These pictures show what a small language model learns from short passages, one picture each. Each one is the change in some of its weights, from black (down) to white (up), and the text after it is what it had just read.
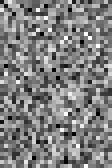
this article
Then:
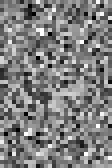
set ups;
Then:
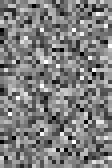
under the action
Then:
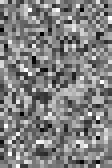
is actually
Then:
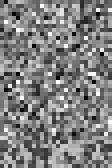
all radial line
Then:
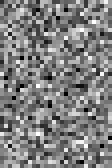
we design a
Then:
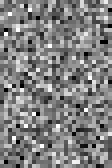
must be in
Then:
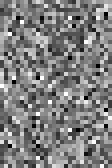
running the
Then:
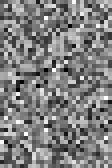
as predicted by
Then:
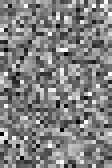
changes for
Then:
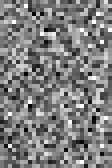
we call
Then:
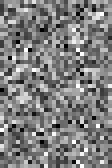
For the magnetic field
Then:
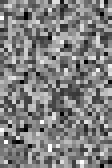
$V$ of
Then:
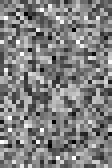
a Fellow
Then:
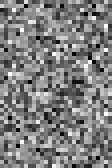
\ldots &
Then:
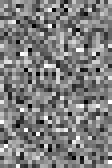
were calculated using
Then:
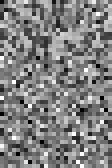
the reward
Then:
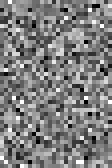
data are shown by
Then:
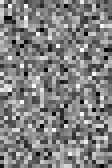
that none of
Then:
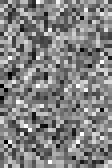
is shared in
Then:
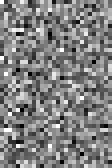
star, all of
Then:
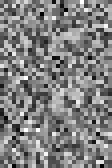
that due to the
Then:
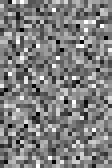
Method are
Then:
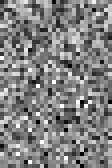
the density matrix,
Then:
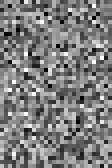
flares can
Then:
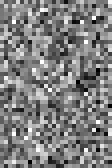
formal solution of
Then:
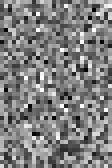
cases. In
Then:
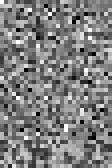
R$, which is
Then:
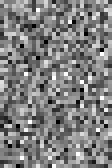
temperature and as the
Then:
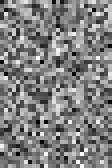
the physics above
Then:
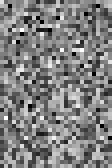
will be done
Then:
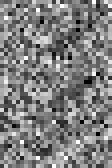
detail the
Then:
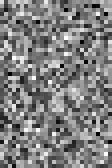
systems corresponding to the
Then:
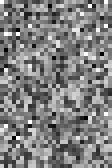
the light curves
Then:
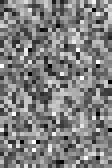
the charge of
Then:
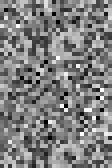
this implies
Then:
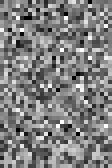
be found in
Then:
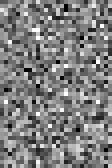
NiO is
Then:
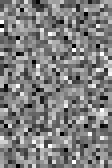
leaving the
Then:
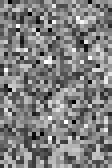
accessible from
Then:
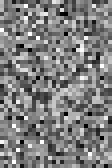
are suppressed
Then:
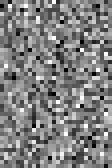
podem ter
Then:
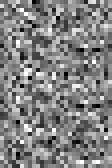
has been an
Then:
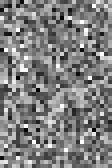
story can be
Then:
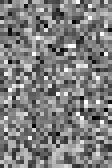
left panel
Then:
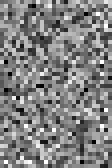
via an
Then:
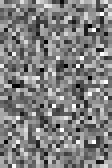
fact that their
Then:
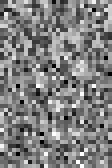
the field of
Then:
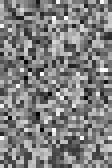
and ${\bf
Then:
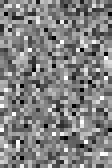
picture of
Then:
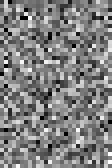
separated by the
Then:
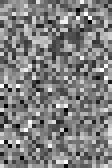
gives the
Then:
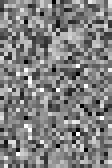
a strongly first
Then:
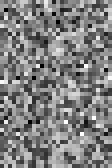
this effect for
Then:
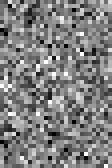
sum rule and
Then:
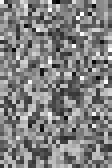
on star formation
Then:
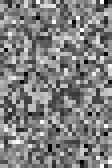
$Q$ at
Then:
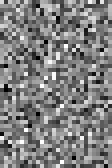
each other and may
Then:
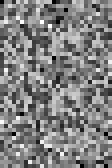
a factor of 5
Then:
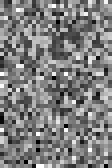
et al.
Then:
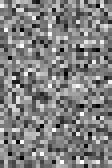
has been observed that
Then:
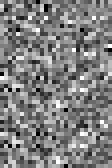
motions are
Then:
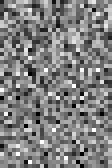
the Mie
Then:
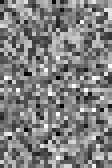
the 445 sample
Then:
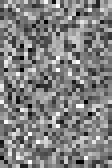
are used,
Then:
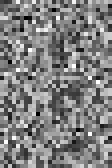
to be largely
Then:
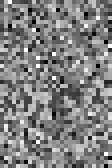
a \cy\
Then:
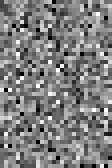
8) in the
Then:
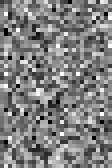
experiment. The
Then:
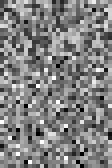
the distance between
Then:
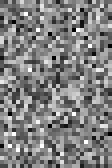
the typically observed
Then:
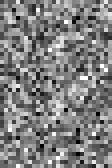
tracks are
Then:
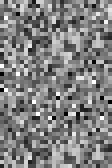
all regular
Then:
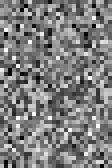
It might
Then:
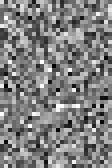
all physical potentials
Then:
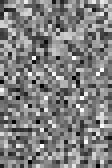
therefore increased
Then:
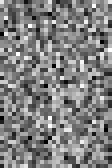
of either
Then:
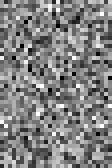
first part on the
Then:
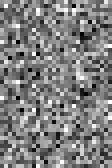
feasible and
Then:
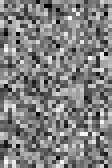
layer are used
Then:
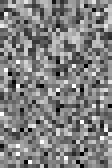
the potential energy
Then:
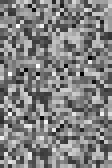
in Fig.
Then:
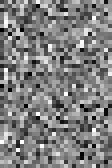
add noise to
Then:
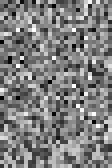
the Hartree
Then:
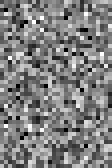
with decreasing
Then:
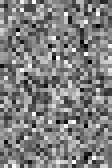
ability to
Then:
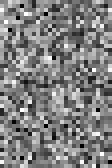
measure is largest
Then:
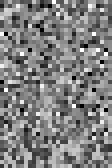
interpolation between
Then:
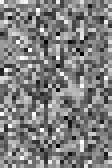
obtain the following
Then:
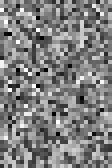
strategy is
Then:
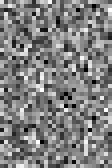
these three cases
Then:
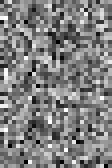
adoption of
